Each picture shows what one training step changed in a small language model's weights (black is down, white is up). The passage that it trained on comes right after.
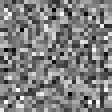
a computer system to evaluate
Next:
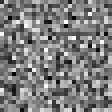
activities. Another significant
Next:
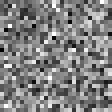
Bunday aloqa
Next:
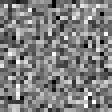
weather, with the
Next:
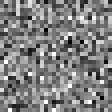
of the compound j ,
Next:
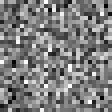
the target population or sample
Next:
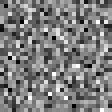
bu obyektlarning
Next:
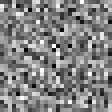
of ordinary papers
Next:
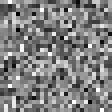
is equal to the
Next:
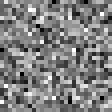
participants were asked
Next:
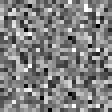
e Carmo,
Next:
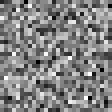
for the Base
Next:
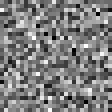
bozorda realizatsiya
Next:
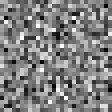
(ID). Data
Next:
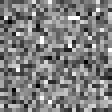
and transmits the
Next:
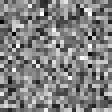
Swedish Work
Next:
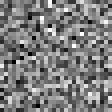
four groups depending on
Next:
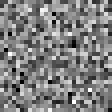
their activities. Most
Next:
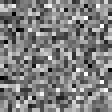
equations according to
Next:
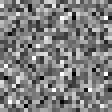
що представлені
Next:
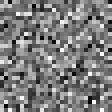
railway station
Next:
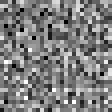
future climate changes.
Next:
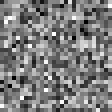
3. Pesan
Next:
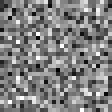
Tabela 1:
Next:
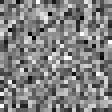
chloride was
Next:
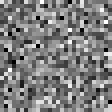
makes clear that some
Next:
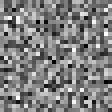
a bank of the
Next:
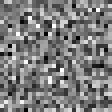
- Lernen
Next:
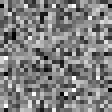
is said to be
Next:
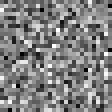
Department for Culture,
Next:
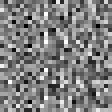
ВККН +
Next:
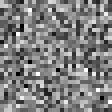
made if they are
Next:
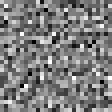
this prototyping
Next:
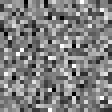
того, лише
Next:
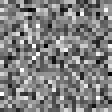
assigned in reality
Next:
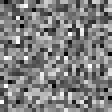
countries such as the
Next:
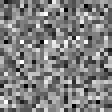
conflitos internos entre
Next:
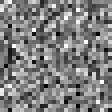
friction at the
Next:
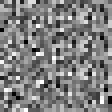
of these images. In
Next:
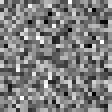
the ADMS;
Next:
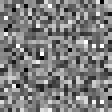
creates knowledge for
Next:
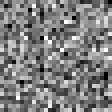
the microscale
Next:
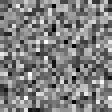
disegnata da
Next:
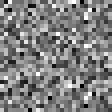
yordam berishi mumkin
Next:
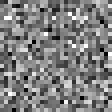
variedad de fuentes
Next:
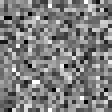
la influencia de la
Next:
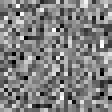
or students continue to
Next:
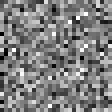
excess conductivity caused
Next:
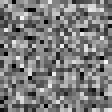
reasons. First,
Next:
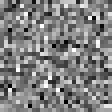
the charge storage
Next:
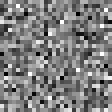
substraten te
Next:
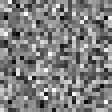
по филологическим
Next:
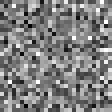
soient traités
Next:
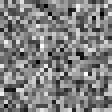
service. Both services
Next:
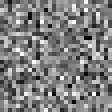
Drawing on
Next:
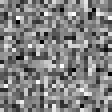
A25 representa una
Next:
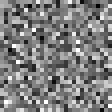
extinction coefficients
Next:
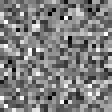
successfully compete against
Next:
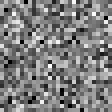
ответственного и
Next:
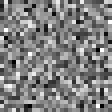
wird vom
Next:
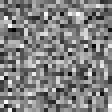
of zero indicates that
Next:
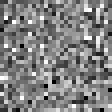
Root test
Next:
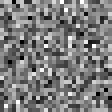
early use seems to
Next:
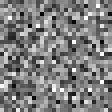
its ability to disperse
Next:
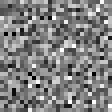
and survive against
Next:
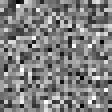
also represents a major source
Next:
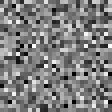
último lugar en el
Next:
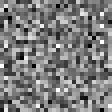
Theoretical basis:
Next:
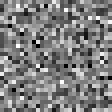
participen en un programa
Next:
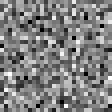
experiment, explore,
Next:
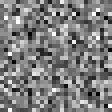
coefficient ($\log
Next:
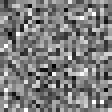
improve their performances.
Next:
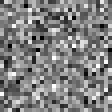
A node verifies
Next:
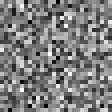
John, J.
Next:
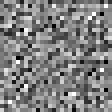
When we first read this
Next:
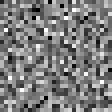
progression specifically by
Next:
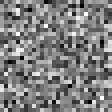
if the government had to
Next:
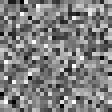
. Fig. 16 shows
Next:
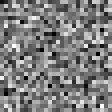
agradável é
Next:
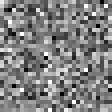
efeitos positivos dos
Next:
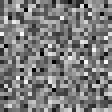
a pesquisa que deu
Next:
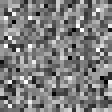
uneori chiar
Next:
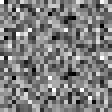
carried out from January
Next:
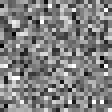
challenges in reproducing
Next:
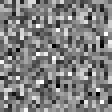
of these support services.
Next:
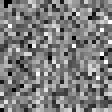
matrix $n \times
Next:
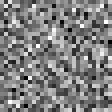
dengiz tomon
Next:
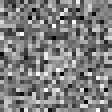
abordagem holística do paciente
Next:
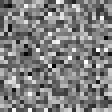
o ano inteiro
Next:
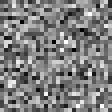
of paddock
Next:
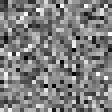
registros da Natura
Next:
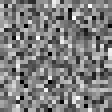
their shares from the
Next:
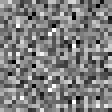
та інформаційної
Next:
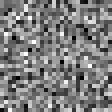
hommes. La
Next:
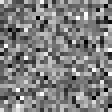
possible to establish that the
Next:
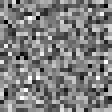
elements are clearly
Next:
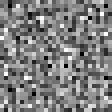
accurate modeling can
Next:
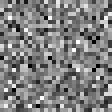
against Crime program for
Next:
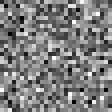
many compounds are difficulty
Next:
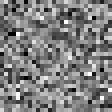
down, is the form
